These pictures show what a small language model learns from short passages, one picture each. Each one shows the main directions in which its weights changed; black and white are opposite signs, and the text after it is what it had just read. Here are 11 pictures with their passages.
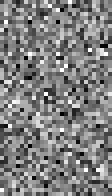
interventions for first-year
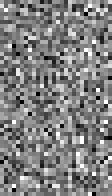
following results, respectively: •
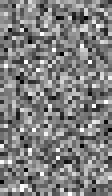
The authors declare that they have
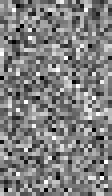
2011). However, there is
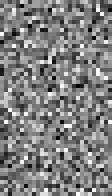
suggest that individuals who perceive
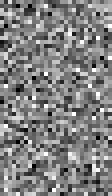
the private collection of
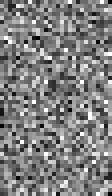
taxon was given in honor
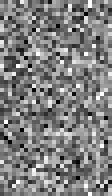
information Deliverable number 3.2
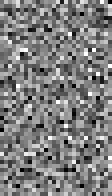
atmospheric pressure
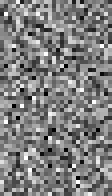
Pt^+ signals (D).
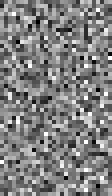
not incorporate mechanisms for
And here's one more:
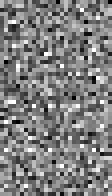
are still challenges that we need to
